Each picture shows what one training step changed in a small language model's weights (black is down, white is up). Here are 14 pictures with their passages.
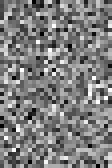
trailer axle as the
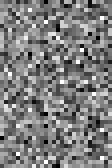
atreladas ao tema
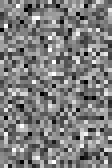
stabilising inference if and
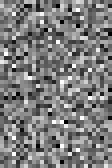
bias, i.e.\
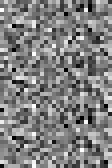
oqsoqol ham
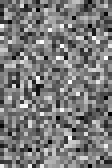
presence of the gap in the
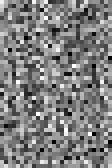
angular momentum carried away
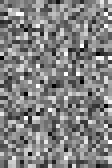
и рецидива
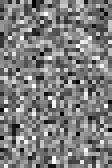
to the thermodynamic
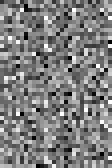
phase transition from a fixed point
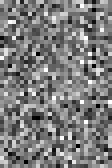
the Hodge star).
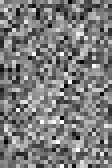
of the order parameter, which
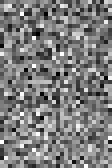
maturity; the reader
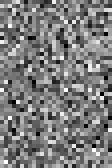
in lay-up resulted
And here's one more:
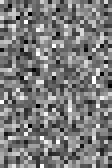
mereka lebih
